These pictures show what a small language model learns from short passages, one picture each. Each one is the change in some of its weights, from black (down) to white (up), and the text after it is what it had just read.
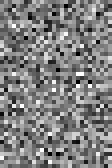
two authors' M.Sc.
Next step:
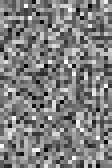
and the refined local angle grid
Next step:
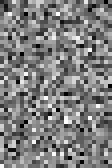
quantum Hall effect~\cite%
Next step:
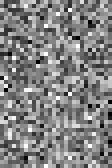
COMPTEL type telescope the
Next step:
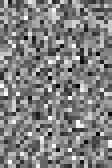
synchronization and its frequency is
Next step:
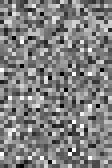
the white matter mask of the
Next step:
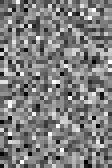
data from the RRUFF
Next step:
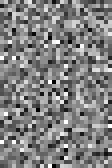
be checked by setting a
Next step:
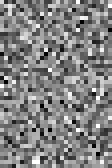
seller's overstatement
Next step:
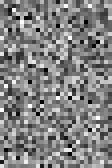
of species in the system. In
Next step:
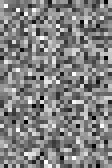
mass flux rate which influences the
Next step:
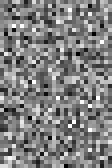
to the one described in ref.
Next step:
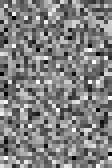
saturation which is due to the
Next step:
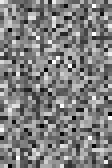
assign the same probability, governed
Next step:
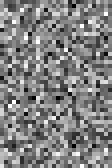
(right column) for all the
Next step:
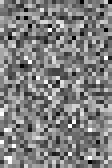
describes the spectral function well in the
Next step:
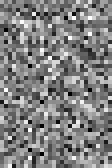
higher than that of the pure
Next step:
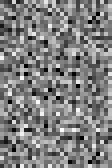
of second quantization in coupled form.
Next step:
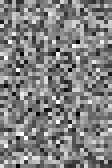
behaviour of their ground states is
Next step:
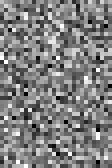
hardware constraints, as each RIS
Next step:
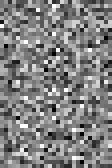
improving overall resource utilization and
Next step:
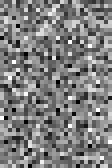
levels are indicated at the top of
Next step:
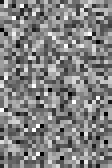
flux $\Phi$ around some
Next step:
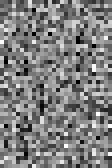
is special because it is normal to
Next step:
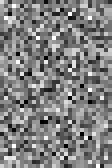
after the fit using the isotropic reference
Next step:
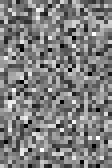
extracted and the temporal resolution of the
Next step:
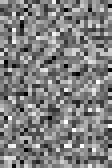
numerical simulation is conducted using the
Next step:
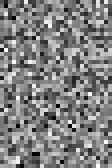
In fact, the method described in
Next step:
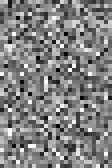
by the ultra pure water
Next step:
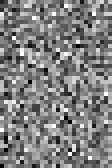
of the inner conductors.
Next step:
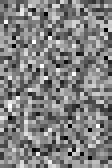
where the equation of state parameter becomes
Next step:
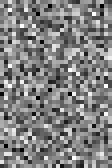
the penalty responds linearly to
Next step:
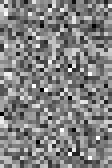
from the stellar companion both precess
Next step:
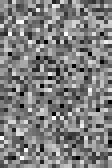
how these vulnerabilities affect
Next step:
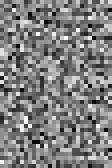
future. **Reference**
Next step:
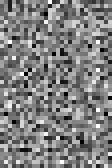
function of time remains roughly the
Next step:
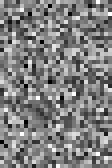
the observable $V$ is given
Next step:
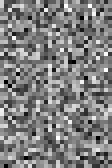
conformal (i.e.,
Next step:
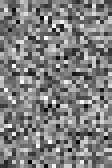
into repetitive loops. To
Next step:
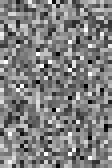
can determine the angle and level of
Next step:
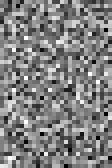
and the corrections to the dispersion law
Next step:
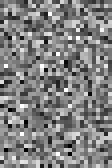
$V$. In other words,
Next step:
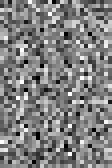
passage through a quantum critical point
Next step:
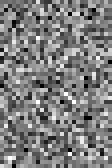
data obtained from the Western
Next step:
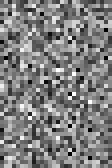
the initial state of the scalar field
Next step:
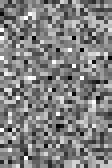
t} \end{equation}
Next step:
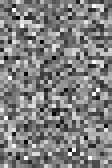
the $z$-axis.
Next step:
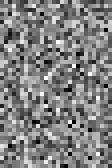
the equation of state and anisotropy
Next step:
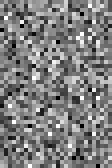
followed by GRU and FC
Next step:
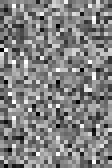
WZNW models \cite
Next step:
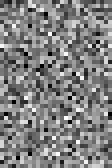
of dust). The treatment of a
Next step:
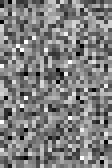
non-exponential portion
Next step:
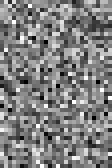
where different solid structures are observed on
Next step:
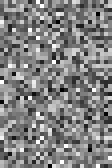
reveal that these two pathways
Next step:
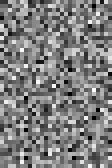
network in order to improve the
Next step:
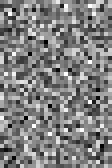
of descriptors down to
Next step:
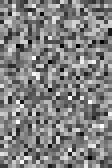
the fine structure constant and the relation
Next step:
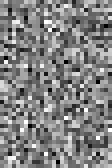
means that only those components of the
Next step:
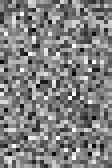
with the star-formation rate
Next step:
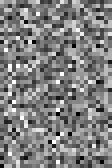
= - \frac{\diff
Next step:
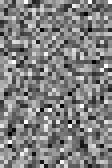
addressed the feasibility and application
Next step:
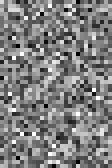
dimensionless. $\alpha \equiv
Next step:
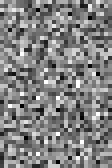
equations we derive an equation for
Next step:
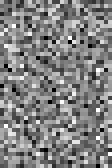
in the range of several kV
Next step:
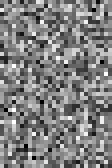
that re-ranking could be
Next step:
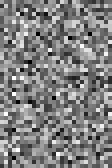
than three standard deviations significant. We
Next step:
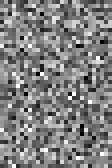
the Rockies organization
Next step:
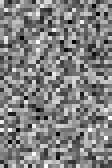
a {\it right} set of
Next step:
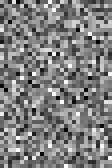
sensitive to $\epsilon$ in in
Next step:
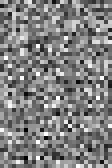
be written in the following form
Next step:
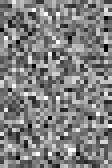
is given by $$H =
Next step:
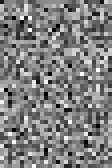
should result in a pointing accuracy
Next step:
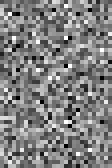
0$. We will show that
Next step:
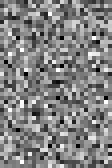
$y_+$, such that
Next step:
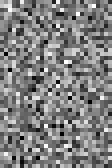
model the probability of each customer
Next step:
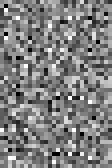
component in the hidden brane
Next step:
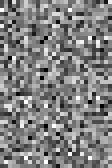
law of the junction system of
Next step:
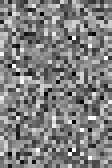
the total transported charge. The
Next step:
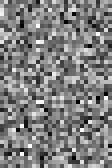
a companion coplanar with the
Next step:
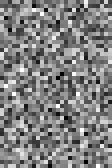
multiple and various contributions in neural
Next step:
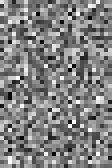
the spatially flat coordinates in the
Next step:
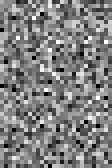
$\bm{k'}$ closed
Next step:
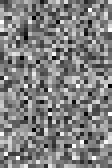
Calorimetry does not give
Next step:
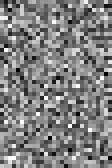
2$ due to the two spin
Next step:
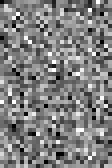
+\mathrm{i} \alpha
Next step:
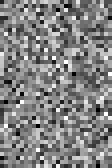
perturbations around background solutions which evade
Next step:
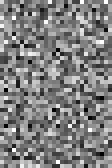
terms describe the wave function collapse.
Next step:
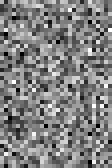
in "GSMem"
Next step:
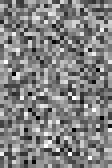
density of active molecules in the lower
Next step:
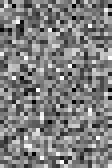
equipment should be used,
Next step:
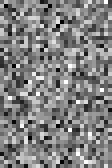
velocity field obtained by DNS of
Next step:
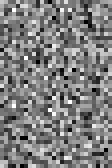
autoregressive models
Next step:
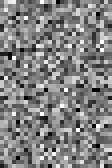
populating colour-magnitude
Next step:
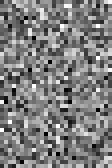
is given by \m r
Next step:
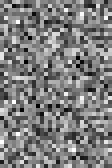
relatively large and thus, it is
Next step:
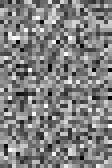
decay could be found either by fitting
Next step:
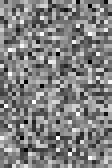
D-term potential is the sum
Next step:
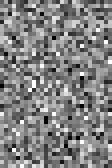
the unfiltered stream.
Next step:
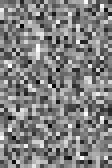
cancer (Pang et
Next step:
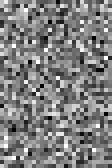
antisymmetric wave function:
